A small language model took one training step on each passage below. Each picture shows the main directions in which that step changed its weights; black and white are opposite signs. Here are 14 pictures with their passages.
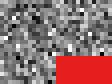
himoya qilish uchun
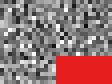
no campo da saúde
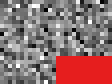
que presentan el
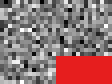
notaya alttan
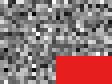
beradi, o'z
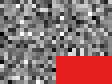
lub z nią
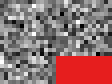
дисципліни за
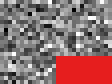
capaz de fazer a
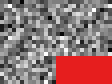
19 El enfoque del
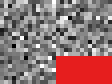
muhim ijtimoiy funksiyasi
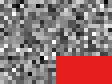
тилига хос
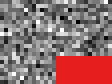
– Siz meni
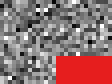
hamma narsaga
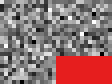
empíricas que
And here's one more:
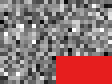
energiya iste'moli
